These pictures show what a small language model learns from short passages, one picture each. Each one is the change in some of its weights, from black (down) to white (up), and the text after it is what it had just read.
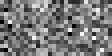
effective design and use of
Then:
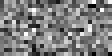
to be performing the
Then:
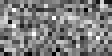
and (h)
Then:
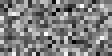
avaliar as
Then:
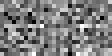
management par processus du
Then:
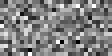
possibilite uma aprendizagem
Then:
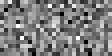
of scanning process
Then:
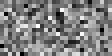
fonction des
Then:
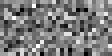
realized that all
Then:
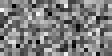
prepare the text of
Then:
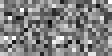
case studies to verify
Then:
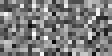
the scientific, educational and
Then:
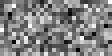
Plasma Sources
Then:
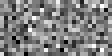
which may therefore act as
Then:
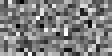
called the output layer is
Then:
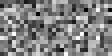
Government Area of
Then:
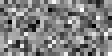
axis Z . The
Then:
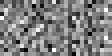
Dir? Dass
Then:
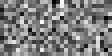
Jilali El
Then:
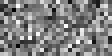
детей в
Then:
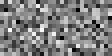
highest by treatments with
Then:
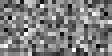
to flee their
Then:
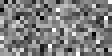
e consumido dessa
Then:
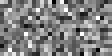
safety profiles validates
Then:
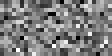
is a tool employed
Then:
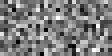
development of society, while
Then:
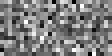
and the valuable
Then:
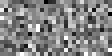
come un tentativo di
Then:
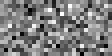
A connectivity higher
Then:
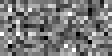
роботи з
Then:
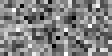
marcos geográficos
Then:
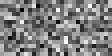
patient if the bed
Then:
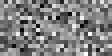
monitoring among patients at higher
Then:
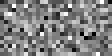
Iron Eagle
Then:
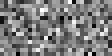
such as students,
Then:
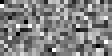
la fonología y
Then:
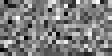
and functional match. The
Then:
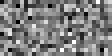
effectiveness in enhancing the
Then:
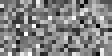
maintain basic goals
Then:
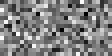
is that there exists
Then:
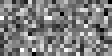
studii din literatura
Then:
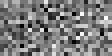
securities in operations
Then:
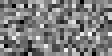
various pH was performed
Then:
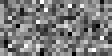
simple, yet efficient
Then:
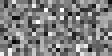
Medicine, University of
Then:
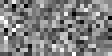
tarbiyalash, ularning
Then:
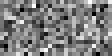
Swedish labor market
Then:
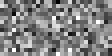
Study: On
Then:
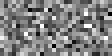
tan olish emas,
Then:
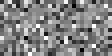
ularning egallagan
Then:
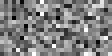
there is a great
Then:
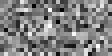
design is fair and
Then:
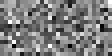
staff efficiency, skills
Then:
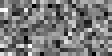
indices compared to
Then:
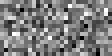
certainly proved to
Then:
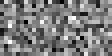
workplace. It
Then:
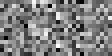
with a crack and
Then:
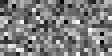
M. – Doctor of
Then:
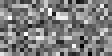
linearly with the number
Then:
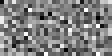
ish vaqtini
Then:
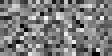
numbers with different
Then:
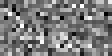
70% cases, it
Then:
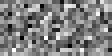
research has been conducted on
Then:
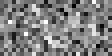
para implementar la educación
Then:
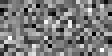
reaction involving
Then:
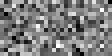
posts with PST
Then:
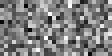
wird, oder
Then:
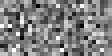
consumption analysis has found that
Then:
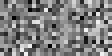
U, V of X
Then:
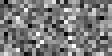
зміст ст.
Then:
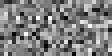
de trabalhar com
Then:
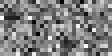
is given in three
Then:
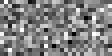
los recuerdos a
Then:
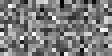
circulation, water
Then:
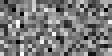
in its own right.
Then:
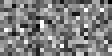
muhim o'rin
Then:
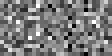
тих, що
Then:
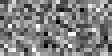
Portuguese and
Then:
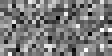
и навыки
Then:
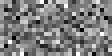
as it only included the
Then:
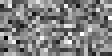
A study to assess the
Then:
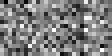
is one factor which
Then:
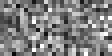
Na poziomie
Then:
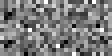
total 400 patients conducted
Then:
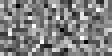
the country. In his
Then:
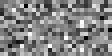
ve bestecinin en
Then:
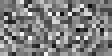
permitem o
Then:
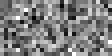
of them can be
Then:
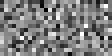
territoire est
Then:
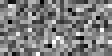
an important part of this
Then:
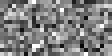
position closer to the
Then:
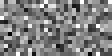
blue pellet
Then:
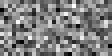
são essenciais na
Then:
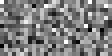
web ini juga
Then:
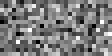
services include typically developing
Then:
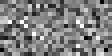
Ada* and
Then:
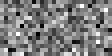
alimentar e
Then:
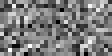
environment and providing additional value
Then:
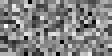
five indentations were
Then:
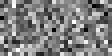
innovatives oder
